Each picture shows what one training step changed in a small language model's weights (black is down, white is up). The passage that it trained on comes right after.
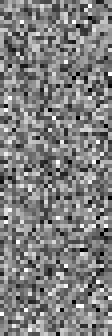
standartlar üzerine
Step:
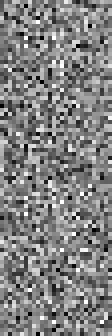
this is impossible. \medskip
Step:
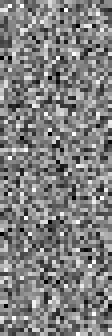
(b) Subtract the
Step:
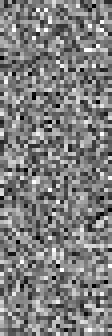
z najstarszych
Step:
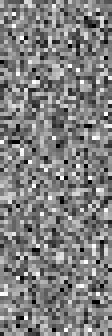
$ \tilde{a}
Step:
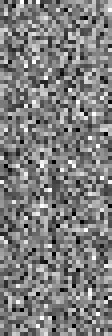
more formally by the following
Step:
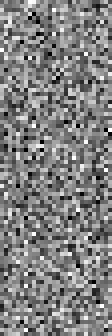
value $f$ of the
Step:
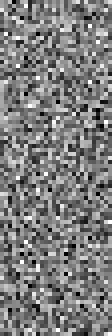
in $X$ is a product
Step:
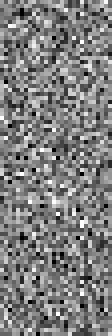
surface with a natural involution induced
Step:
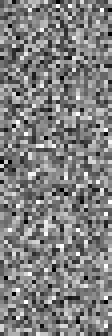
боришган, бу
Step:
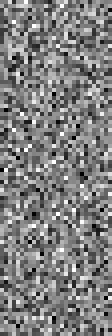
The parameter of interest is the
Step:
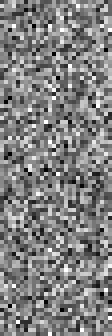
tetrahedra used in
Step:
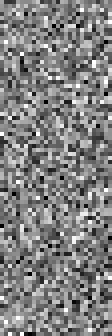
en av pasientene.
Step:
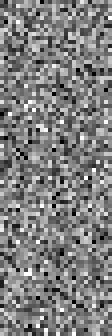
the proposed test statistics to
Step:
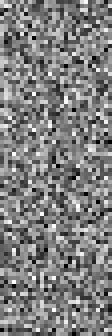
tes. Upaya yang
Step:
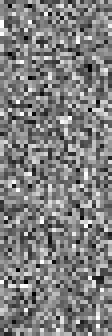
problem for which a single-arm
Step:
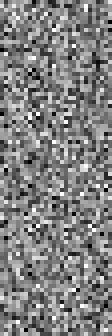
of minimum size. By definition
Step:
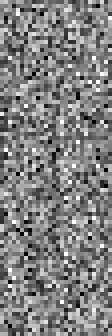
eigenvalues $\lambda_{\pm}=
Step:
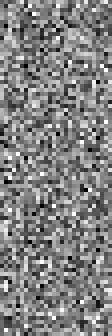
reconsidered and developed in
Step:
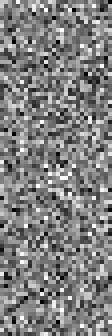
e uma vez esta necessidade
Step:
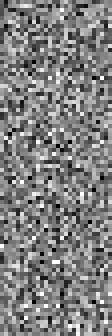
\subsection{} In some cases of
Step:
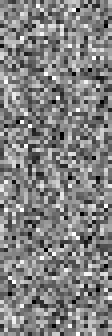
**Mamanov Ch.
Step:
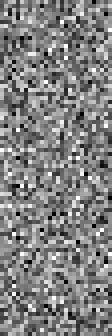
ini adalah memberikan
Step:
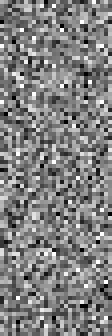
is to determine the maximum
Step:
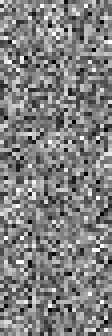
pengamat berkaitan
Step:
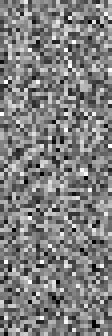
Theorem, we have: $$
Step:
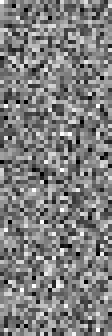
bekerja, 20%
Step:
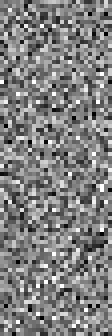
that $\ls(T)\subseteq
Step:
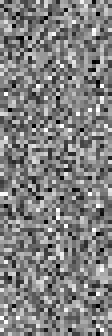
utilizando somente o quadro
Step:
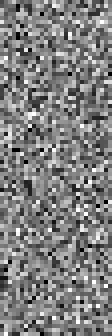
the set $\cp$ of
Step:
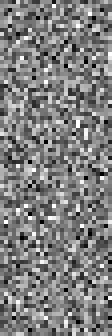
just a correction of the
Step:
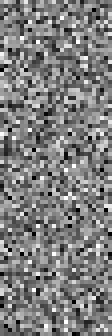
turadi. Xususan
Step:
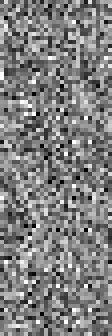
talablari asosida turli
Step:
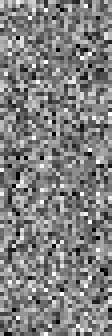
ater à observação dos
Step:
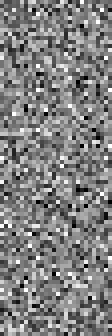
много теоретически и
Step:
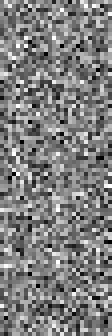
de certains producteurs. Le
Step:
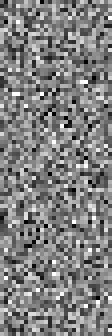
the degree $\alpha$ part of
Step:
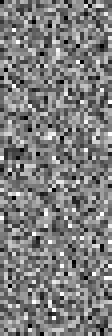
called Glassey conjecture,
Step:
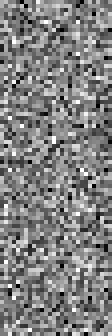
Akad. Nauk
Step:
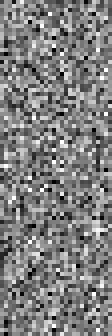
step of humidity,
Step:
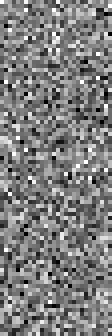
Definition.} {\it A function
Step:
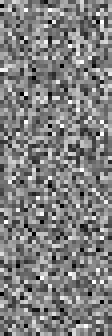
one obtains \old{
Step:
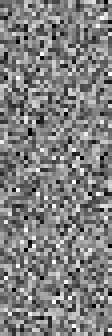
the sense that positive values of
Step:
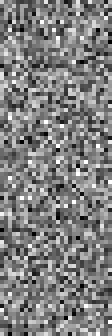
comunidade. O conceito
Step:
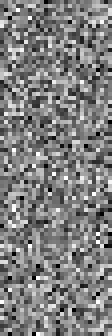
de curadoria de
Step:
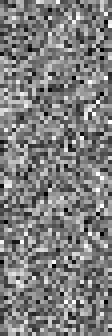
emas, balki oraliq
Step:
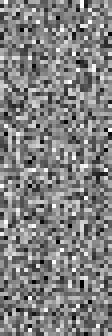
set of the positions of the
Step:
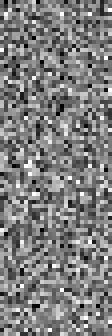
$x\in C$. Then
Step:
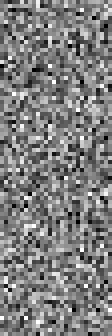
\address{Department of
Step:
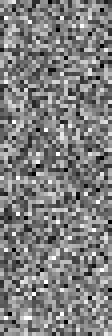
12 metrni tashkil qiladi.
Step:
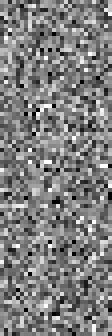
(Right Intersect) {};
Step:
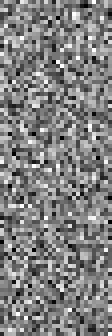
tashkil qiladi [3]. Buning
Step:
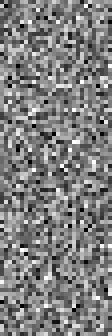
l'école et la
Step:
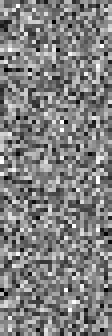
andeutet⁹ und der
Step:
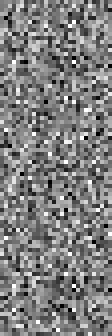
oshirish lozim: -
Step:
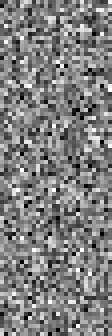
\eqref{sectioneq} for
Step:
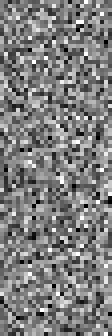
поэтом, но и
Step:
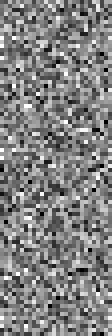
may exist, as it is the
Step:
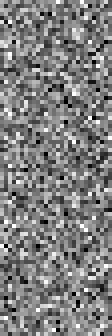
presenza mentale che
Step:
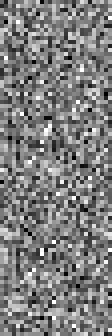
the number of iterations to find
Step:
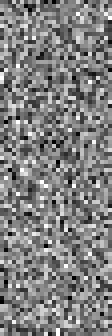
running is an adaptive
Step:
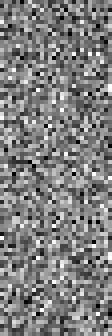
том: Адабий
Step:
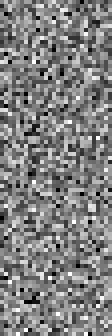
$\alpha $ not covered by
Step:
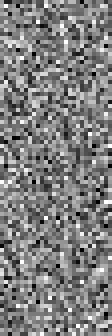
internas de la sociedad
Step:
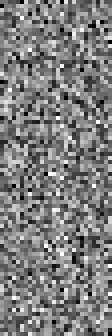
mois augmente de 3
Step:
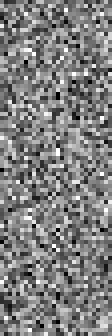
exemplo, temos o
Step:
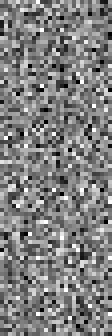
II батальйону
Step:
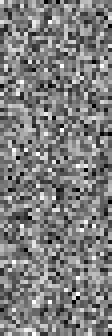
(PhD), Associate
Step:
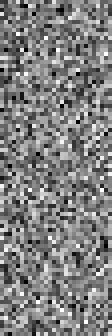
heraus werden einige
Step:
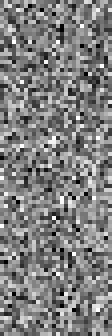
egallashi mumkin, deb
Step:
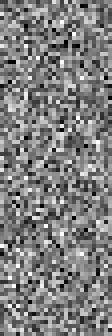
than conventional units to provide
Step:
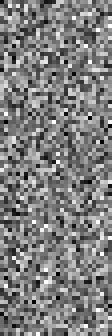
içeriği düşüş
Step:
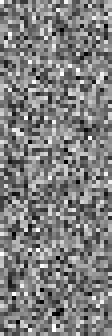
is also $W^{m,
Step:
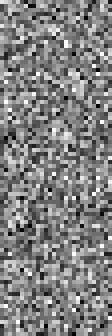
rede de celular
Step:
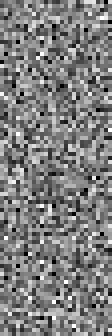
the sense that raising the
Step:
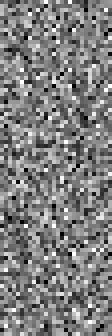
Frobenius split
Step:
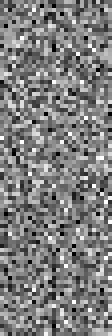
de Gran Canaria,
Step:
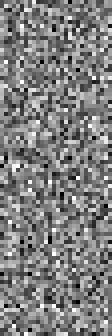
dare. - g)
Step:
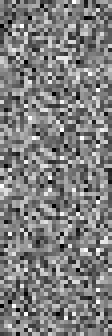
universal constant $C$.
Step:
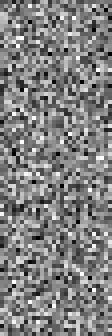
de Kennedy".
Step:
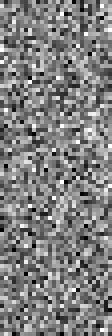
inequalities, i.e.
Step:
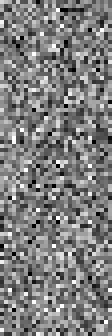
ham yuritiladi.
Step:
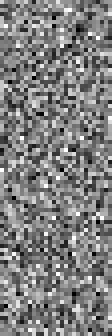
surilgan muammolarga
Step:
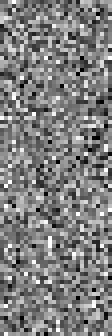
de política educativa,
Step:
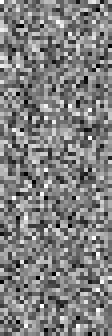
is as difficult as finding such
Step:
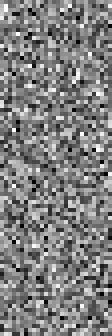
increasing students' interest in the
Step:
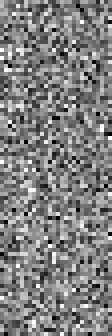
and compute its quotient complex. Let
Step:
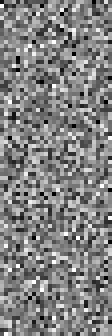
Given that the amount of
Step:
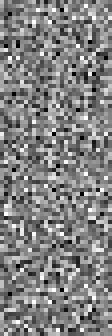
partner (audit)
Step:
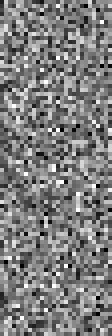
materiallarini tayyorlash va
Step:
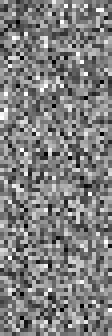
is given in \cite[Lemma
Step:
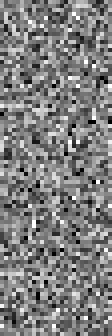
21. Shokir
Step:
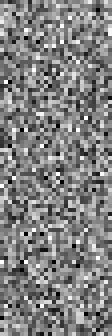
oid ilmiy-amaliy
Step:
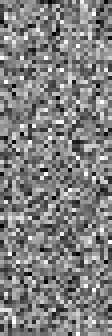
Sli.do utilizado como
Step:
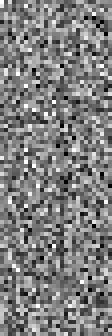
a Weierstra\ss $
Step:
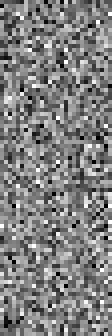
Türkiye, Lojistik
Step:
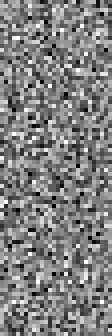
Taking $v$ in some
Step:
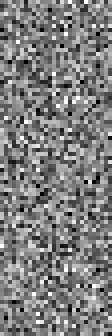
draw = white] at
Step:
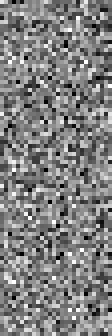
puede traducirse en mayor
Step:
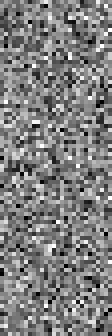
Genellikle göz
